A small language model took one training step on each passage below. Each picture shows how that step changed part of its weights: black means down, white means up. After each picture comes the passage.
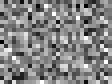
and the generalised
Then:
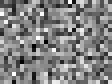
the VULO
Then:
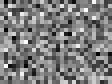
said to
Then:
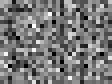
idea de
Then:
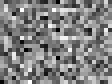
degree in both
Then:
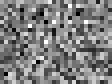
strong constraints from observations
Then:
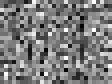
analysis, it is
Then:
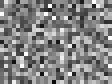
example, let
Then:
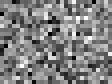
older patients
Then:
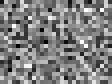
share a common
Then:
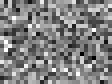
this axis
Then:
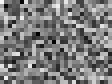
the regional
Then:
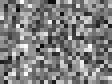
positive. In
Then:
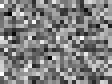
the importance of
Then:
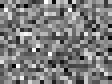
as 4 MK
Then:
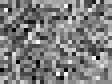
we will develop some
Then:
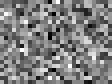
publication of this
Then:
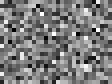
these people are
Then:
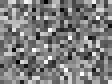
relación con los
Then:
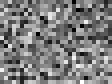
develop and implement the
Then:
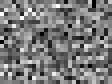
without affecting
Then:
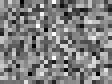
tests which
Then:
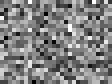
of subprocess
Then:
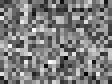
belonging to
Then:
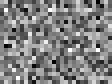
images of 10
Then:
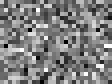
were compared in terms
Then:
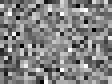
questionnaire developed
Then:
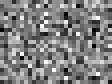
and repair
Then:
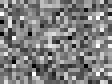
the multitude
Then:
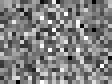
a common conditional
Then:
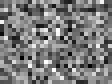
and expert community
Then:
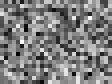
low as in
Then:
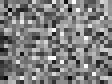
presenta la
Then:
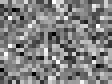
XRD test
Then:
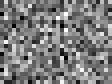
I am highly
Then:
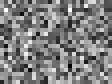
better and can
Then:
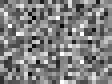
prove to be
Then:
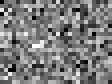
recorded such
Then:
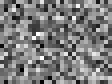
structure. These results
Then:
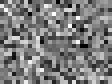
provides faster and
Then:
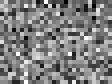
behaviour as
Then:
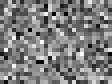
, while $M
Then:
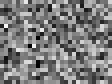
& what people
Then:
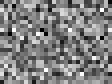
a set of
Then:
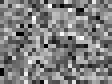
information and object
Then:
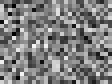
the fundamental
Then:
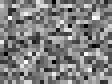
full thickness
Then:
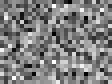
because both contain
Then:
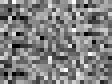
This result may
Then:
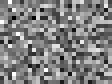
solution split
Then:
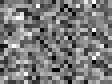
fields produced by
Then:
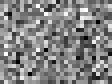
y tres
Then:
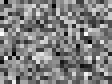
with more than
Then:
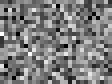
distributed among different
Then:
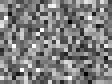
or dual
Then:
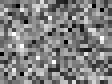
find that when I
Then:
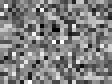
topics begin
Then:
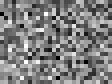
characterised by a
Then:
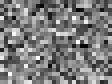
supporting file
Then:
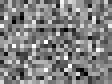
decompose into
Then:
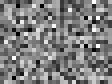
relays from
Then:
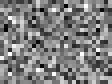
can be assumed
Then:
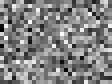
when they come
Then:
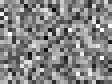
requires N,
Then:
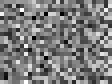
unit: some
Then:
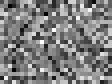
which the operational
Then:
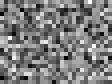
in the secondary
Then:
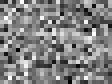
business online
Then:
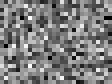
compared with the
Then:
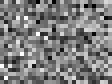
the applied potential.
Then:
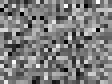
This work could lay
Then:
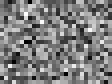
used the same
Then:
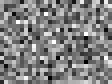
Pure and
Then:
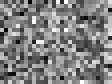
$b$ and
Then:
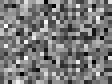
audit -
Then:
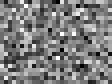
the content by the
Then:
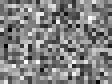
collected by the
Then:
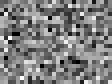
by fitting the
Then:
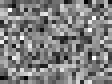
in the second,
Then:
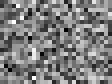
formas de
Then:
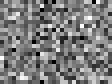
Two methods for
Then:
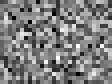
an interesting
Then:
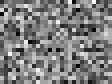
limited access to
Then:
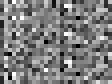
e sopra
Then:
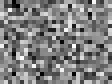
surface. In the
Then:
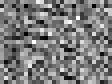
its summation
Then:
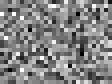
name, and
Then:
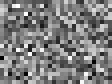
obtained for a
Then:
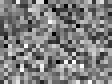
shown in Fig.
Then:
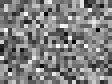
can produce up
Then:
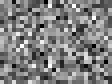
of $J$
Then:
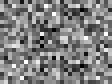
and the methods by
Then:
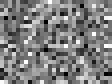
the corresponding normalized
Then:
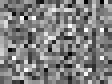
- Electricity
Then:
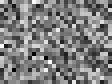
relevance of
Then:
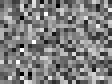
Table 3 also
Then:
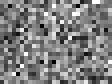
Kondo temperature
